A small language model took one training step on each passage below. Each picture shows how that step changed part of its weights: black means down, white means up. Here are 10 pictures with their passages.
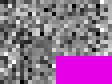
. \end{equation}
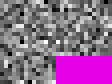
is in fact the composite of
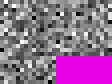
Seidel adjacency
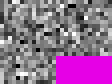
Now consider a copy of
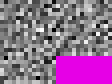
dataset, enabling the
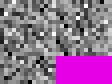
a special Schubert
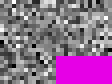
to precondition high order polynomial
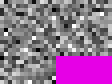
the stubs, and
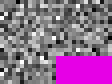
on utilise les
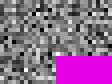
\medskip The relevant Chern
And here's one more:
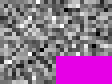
expression of $r$ as
